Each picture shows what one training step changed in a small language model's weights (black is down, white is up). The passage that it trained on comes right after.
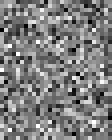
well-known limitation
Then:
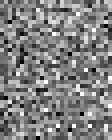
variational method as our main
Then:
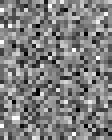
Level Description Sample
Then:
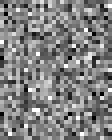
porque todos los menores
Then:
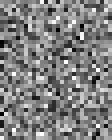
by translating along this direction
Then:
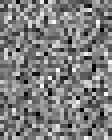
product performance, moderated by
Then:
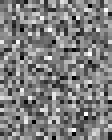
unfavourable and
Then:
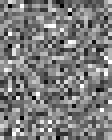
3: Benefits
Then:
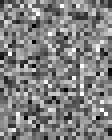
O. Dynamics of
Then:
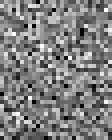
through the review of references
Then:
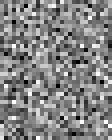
siyosatining gender
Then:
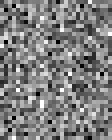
- mahalladagi
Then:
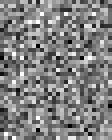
students, our research survey was
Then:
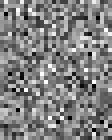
el rostro se
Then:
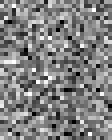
protective devices made of
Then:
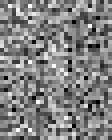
repertoire. It
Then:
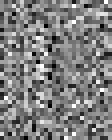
2. Öğretmenlerin
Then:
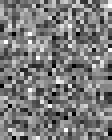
Yoshlar ishlari
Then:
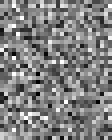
este important să știi
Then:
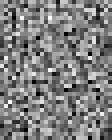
interaktiv usullarga
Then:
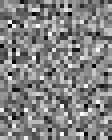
Lilacs; 25
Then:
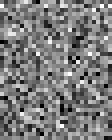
В связи с
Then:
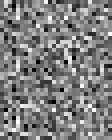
jalb qiladigan qilib
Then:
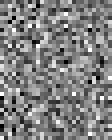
approaches require a large amount of
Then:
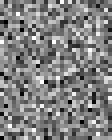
and high-income
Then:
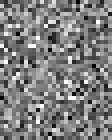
Plan. This could be especially
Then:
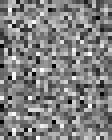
skills, motivations, and
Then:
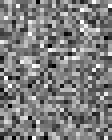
bo'lar ekan.
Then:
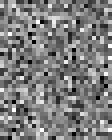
providers Abstract: The
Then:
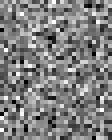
control group. Moreover, the
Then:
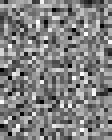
рішення за
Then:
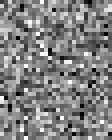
devoted to a detailed study
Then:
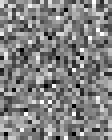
in this paper demonstrates that
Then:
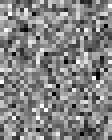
shown that a good statistical model
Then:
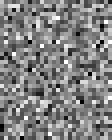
противостояния между
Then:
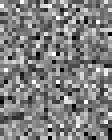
Volume 3 Soil Health
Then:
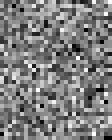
debt burden for an economy
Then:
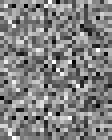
accumulate not only
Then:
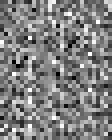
Economics and Finance*.
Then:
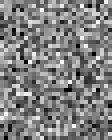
promotion of its
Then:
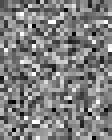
analysis. C.B.
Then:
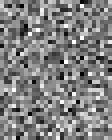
Therefore, this work adopts
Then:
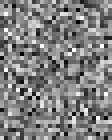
oil spills were not
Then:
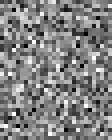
same processes occurred in
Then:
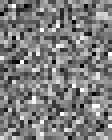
images (over 9000 single
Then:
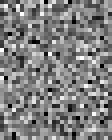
technieken zoals
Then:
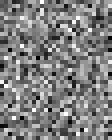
orqali hal qilish mumkinligiga
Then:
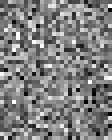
dorsal, desde as
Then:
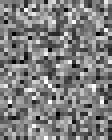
lactation function in women
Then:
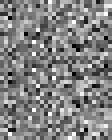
“The Scrum
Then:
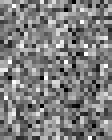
publishers were particularly
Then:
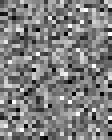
*E. coli*
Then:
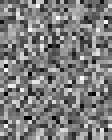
with volume 160 ml /
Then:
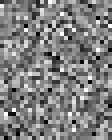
difference is significant at the
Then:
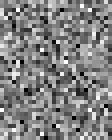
novice counselors
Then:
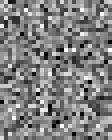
the robot starts to
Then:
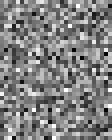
both shifted towards lower
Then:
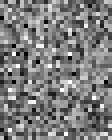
Morocco. The analysis
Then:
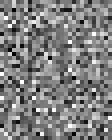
stakeholders' engagement ETAM
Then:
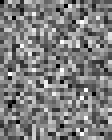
dan kerapian menjadi
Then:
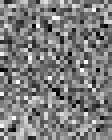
в установленном
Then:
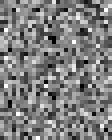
lingvomadaniy tahlil
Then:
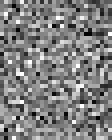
management, sees value in
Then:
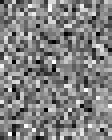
life of the Emirate
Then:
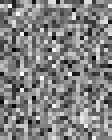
(either ARM or
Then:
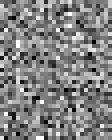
The existence of the corresponding
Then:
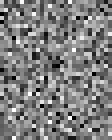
between conductor i and image
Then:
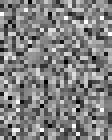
mycolors <-
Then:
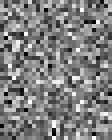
Decade 2030 skills
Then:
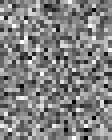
obtaining needed geographic data
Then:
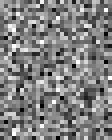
to meet the need for access
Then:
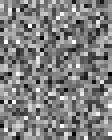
sites were established with just a
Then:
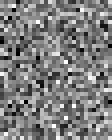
what they are worth”
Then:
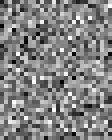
tarzida namoyon
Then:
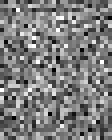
behaviour. In these cases
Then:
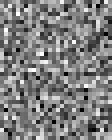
of the undergraduate students
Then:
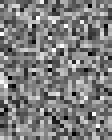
can take the form of word
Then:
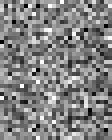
síntesis para
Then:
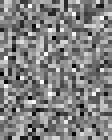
model for calculating the
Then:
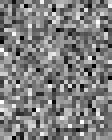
(1%) reported that they
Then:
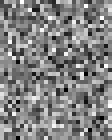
é a melhor utilização
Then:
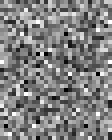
any other higher institution of
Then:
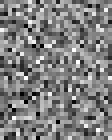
sohasidagi faoliyatni,
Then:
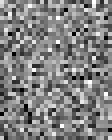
ineffective schools are
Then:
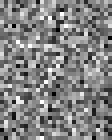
article is to explore the
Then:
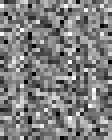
МАЛОГО И
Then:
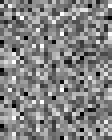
are also confirming similar
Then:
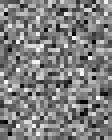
Classical music gradually
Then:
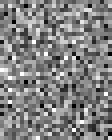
parallel kinematic
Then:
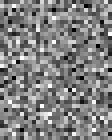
отношения к миру
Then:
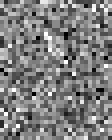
к проведению политики
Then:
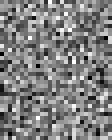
notória frequência,
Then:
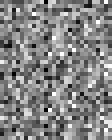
production All Members
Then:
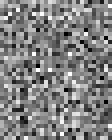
empresa é condição
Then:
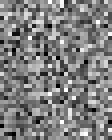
significant hypotension or
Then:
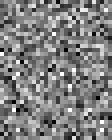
errors. The
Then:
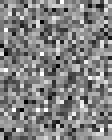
for the surface activation for
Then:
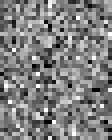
tingkat perkembangan
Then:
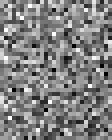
in an inertial reference
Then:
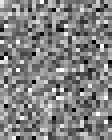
substantial improvements compared to
